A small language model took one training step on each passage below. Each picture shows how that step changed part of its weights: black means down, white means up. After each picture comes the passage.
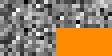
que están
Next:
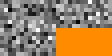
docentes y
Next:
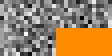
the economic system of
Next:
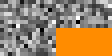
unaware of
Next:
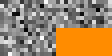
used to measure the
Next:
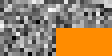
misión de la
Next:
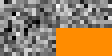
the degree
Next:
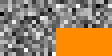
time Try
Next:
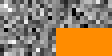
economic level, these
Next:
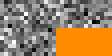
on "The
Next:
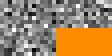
responsabilidades e
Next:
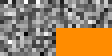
Below are
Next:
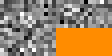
R Square
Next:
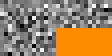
creator in a
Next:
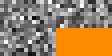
By further
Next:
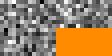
aims to significantly
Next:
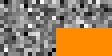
elementos de
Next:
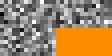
Degree in
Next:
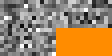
davom etayotgan
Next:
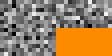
Although in
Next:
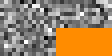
man and in many
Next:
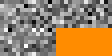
results difficult to
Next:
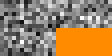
de respuesta
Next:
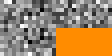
quanto privadas
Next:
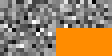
Sciences, see
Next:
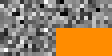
used to detect
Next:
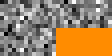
of a given
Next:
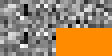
не мають
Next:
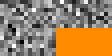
for data not
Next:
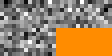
leaving group
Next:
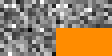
both aqueous
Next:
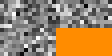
the tested
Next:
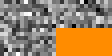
particular piece
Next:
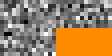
save a
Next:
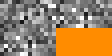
la práctica
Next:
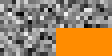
is not very
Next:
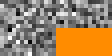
from other factors such
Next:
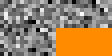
kishilar yoki
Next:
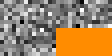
и направления
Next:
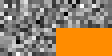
from six countries
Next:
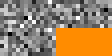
recovery of
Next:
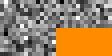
formulação de
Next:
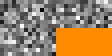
although the
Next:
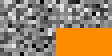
programs in
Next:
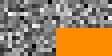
the synthetic
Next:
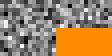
thus acted
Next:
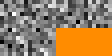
Por otro
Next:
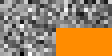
от развития
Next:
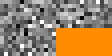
do pacto
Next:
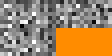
formation of
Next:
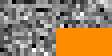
e, por
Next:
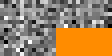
treated with
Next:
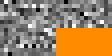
to a finite
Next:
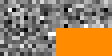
map as a
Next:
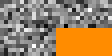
for different transient
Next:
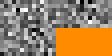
We seek to
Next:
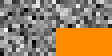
main branch
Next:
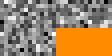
89 patients,
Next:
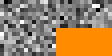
the light L
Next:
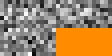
when analyzing
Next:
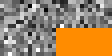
and considered the
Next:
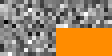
measuring the
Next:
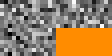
model for predicting
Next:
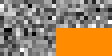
the father
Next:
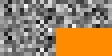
water loss as an
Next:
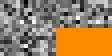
en estas
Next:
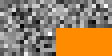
important role in
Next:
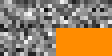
signal, and
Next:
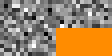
possible ways of
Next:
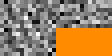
sobre medidas de
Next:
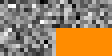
For chemical analysis of
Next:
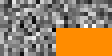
the illness
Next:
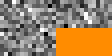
load of
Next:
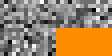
já existente
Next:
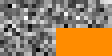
is om een
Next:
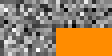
effects on the
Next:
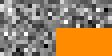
their training. The
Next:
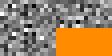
puede conducir
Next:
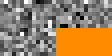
origin in
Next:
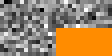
digital antes da
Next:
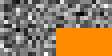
μ m,
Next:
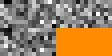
relationship maintained by
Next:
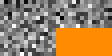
у больного
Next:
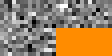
United States
